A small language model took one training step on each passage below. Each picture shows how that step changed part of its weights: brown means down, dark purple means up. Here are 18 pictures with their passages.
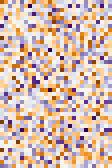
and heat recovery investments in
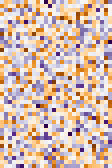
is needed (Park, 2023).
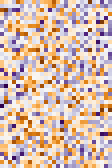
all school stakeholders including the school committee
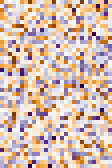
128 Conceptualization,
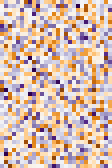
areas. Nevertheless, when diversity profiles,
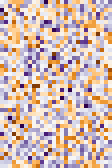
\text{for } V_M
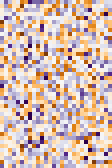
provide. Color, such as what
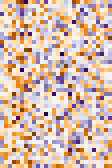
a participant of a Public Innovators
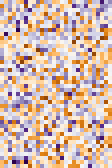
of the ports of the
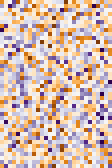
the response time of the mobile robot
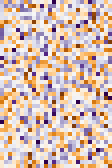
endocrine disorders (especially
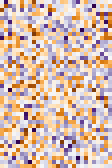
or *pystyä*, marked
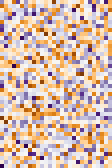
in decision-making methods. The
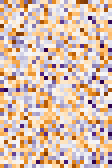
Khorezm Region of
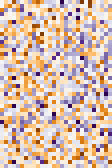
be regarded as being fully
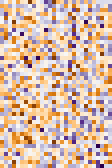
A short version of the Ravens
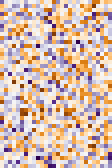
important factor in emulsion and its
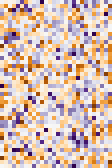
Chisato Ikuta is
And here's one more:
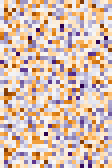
from 1st and 3rd row from
